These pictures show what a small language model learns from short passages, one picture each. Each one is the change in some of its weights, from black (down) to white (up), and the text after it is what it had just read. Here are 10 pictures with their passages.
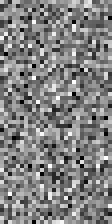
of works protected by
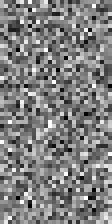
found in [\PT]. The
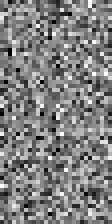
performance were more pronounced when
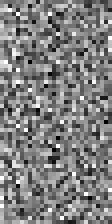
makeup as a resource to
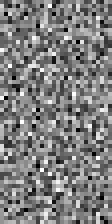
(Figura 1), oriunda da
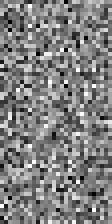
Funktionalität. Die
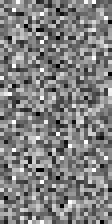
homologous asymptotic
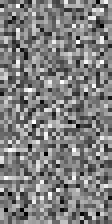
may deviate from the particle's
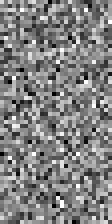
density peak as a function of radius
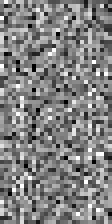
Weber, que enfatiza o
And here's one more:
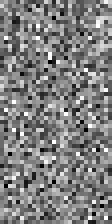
la investigación se puede
